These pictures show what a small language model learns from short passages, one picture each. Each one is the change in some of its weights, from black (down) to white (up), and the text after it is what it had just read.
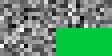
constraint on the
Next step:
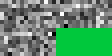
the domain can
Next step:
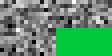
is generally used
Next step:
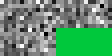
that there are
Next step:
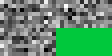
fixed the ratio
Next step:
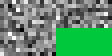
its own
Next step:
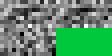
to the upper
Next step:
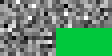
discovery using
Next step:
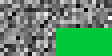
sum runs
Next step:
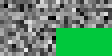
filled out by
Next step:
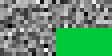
is that the
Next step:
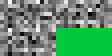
thesis evaluation
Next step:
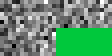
$L$ is
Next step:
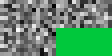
tuples from
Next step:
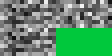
from the dependence
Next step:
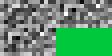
of the value
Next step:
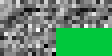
to compare the
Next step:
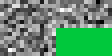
of time for
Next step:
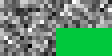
This is due to
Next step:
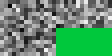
into bounds on
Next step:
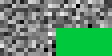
time slot
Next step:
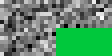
normalization has
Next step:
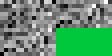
cannot lead to
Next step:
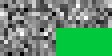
phase function is
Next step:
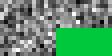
and creating
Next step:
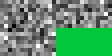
right circular
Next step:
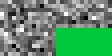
spin due to
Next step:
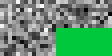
Given the
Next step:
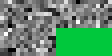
potential transformations
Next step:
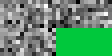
it however
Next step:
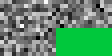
$\Delta V$
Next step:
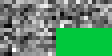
results prove the
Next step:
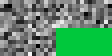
region}$ &
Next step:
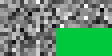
demand that the
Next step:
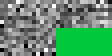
our choice
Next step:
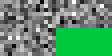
by the usual
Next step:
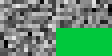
for stellar
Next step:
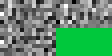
level crossing
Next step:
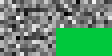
where $\delta
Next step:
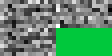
from one step
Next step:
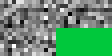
result is given in
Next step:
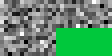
However, one has
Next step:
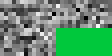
The manifold
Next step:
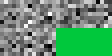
for measuring
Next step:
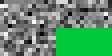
reactive and
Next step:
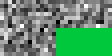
energy gap and
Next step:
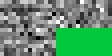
The refraction
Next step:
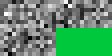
series in the
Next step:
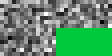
a discussion see
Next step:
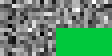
can turn
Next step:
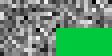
the spins but
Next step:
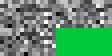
also be evaluated
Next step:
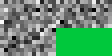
example for the
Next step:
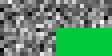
leap in both
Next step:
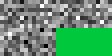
only if the
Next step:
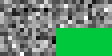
fluxes of energy
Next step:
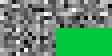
a scheme
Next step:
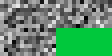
of its specific
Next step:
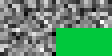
into account
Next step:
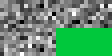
and ${\mathbf
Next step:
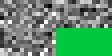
absent, while
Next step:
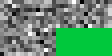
quantity of
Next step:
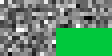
which involves
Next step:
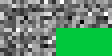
the laser
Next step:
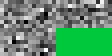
them. }
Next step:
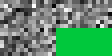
and/or the
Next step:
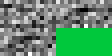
to decrease
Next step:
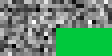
calculated by
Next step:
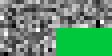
correct one.
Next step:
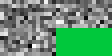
the same order in
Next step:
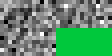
and the other
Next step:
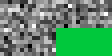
he did not
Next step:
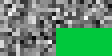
muon distribution
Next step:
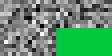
known that the
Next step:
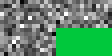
various values of
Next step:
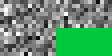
thanks to
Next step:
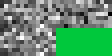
Once the
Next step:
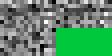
consider first the case
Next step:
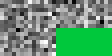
the expressions for
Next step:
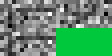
representation can be
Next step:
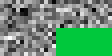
were modified for
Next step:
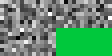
just come
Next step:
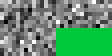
and much larger
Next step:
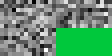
despite the
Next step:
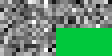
9d, which
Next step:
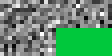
of our galaxies
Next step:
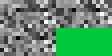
be the number of
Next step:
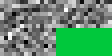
one of the
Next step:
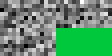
equations of motion
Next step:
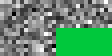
well resolved
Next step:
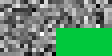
of 6d
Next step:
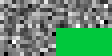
at various
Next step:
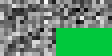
the forward
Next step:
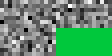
two packets
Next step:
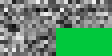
we use a
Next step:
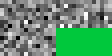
particular layout
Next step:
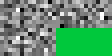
Li is
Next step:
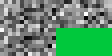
to motion on
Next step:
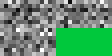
set of models with
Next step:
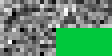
further for their possible
